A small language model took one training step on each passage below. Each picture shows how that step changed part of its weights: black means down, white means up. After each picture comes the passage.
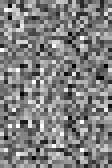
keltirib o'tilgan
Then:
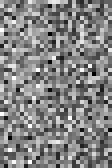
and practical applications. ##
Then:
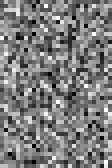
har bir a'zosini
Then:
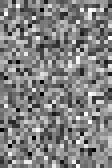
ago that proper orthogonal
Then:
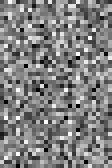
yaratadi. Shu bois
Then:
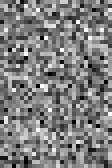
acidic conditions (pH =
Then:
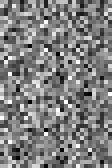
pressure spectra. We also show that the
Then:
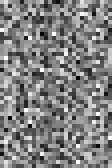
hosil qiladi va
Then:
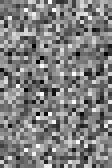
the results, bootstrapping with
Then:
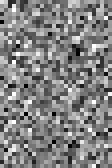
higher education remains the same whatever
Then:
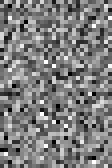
patients over the age of 65 who
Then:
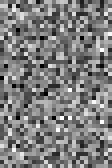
reaction). Neither the residue
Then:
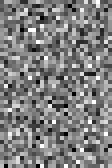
track fringes on the scientific
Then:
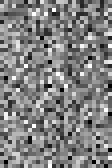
are only small changes in the potential between
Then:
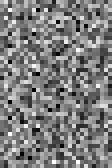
bolgan intilishni
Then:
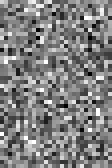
noise, which tends to make
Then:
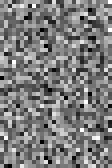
decreases as hygrothermal
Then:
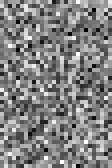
modelo. Los procesos de
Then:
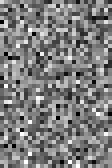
on the other hand may form bosonic
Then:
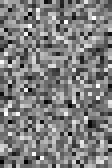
forecasting (Yan et
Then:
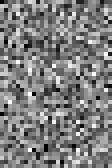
[4]. Based on the general patterns
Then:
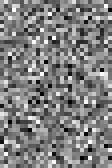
are characterized by wave periods longer than
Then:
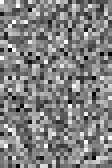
that enables systems to manage
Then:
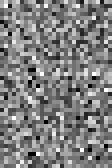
done to systematically extract more information from
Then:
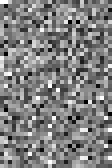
and other particles at solar densities.
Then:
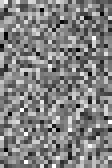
many different solutions: we focus on three
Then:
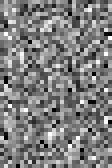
be only few times smaller than the modern
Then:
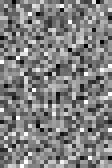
singlet state, \[
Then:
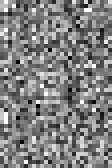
approach can be used to evaluate the relative
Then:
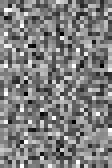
keltiradi. Modomiki
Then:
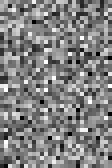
predict significant modifications to the growth of
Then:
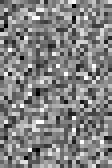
Get the vectorized gradient of
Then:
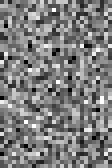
the implementation of digital technologies, especially in
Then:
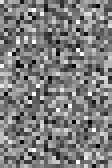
tariqatining yo'l
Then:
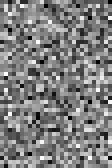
ensure battery safety and
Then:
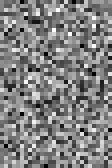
pneumonia launched by the National Institute
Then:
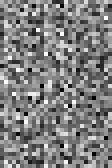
abordar la primera
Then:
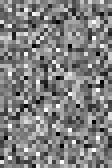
vivo, dinâmico
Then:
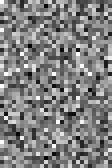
electrons inside target material. As a
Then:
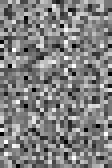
soils was conducted on 7 July
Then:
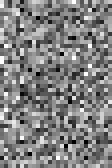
practical proposals and recommendations.
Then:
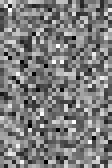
fani rivojida ko‘rsatgan
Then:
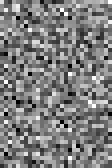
of neuropathological confirmation,
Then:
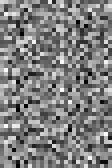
yuborishingiz mumkin.
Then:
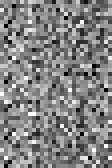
approximately linear with the initial angular velocity.
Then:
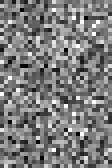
2024; Huniche et al.,
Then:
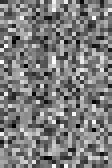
United Nations SDG number
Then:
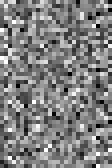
chain to the other) and then vary
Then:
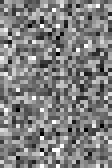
relevantni, jih ne bi
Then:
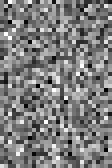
be replaced with an index of 0
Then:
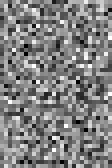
modelo de 1ª
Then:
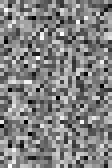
oshirdi. Noilaning
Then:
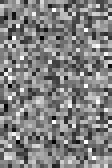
(Twitter) using the
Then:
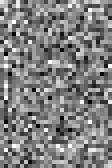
biological process that begins with the
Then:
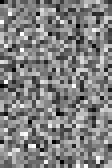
Ill Children.
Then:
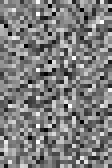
colonize different sites of the human
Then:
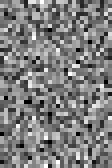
in colourless plates
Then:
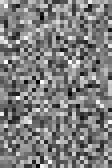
to balance the total mass.
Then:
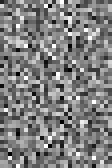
die **Katholische
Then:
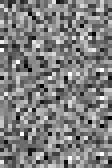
Am. Chem. Soc.*,
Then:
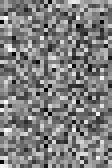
EVALUATION OF
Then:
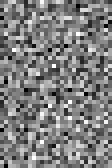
the main and disturbing
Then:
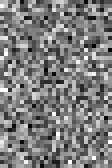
document groups according to Programme
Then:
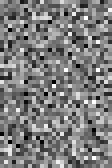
equation and “ Φ ” is
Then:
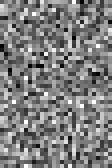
(a) Encryption application
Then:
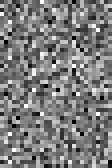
incident AE waves were detected
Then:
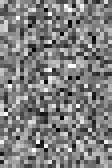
magnetic fields at base temperature on \(
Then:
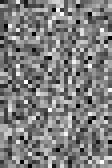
a double immunolabeling analysis
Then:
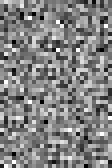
*Navigating through nature,
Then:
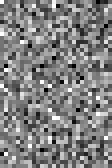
repulsive one-band
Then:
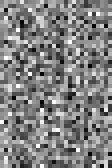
bir o'quvchiga
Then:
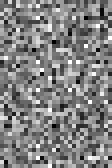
soil gradation, the depth of layer
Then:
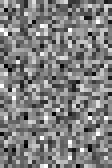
necessary to break it down into its
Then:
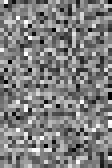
or effects such as double-slit
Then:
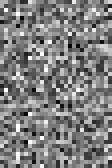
where styles from radically
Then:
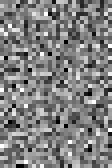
is to evaluate two approaches to teaching and
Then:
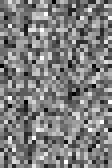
in a group of four is about
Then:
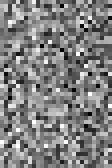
Exposure time was about 20
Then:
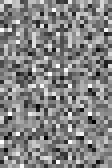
used by all, especially people with major
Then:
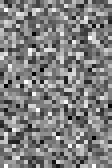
Agenda de Conectividad
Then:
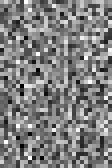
qoidalariga rioya qilish
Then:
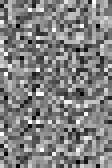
și Regatul Unit al
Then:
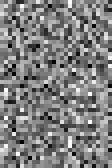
etish imkonini beradi.
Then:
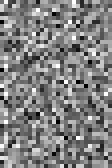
practices are obstacles that need
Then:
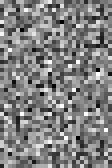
pH, water-soluble
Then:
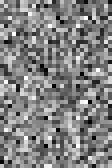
can be treated as an arbitrary time.
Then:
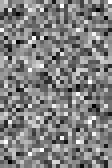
в беспилотных
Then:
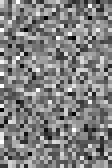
mapping research evolution, and identifying knowledge
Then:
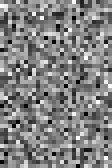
State (Fig. 1).
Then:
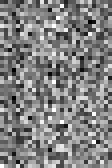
\end{figure} A
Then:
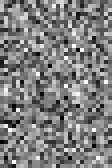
oder 1 dl Dôle
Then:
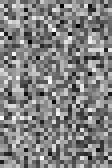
proposed and self-healing performance was
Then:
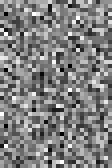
e administradores, dificulta
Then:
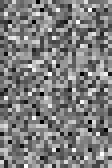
a given configuration, the energy is given
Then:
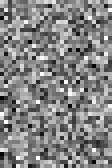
norms and accepts existing and
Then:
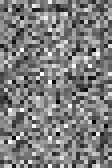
\begin{split} & (t
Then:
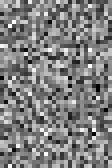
that are responsible of the imposition
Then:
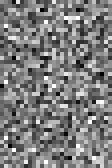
a logarithmic branch cut
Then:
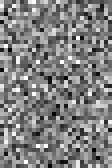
through prescriptions that tend to create
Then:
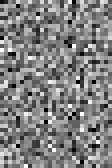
7 TeV The CMS collaboration -
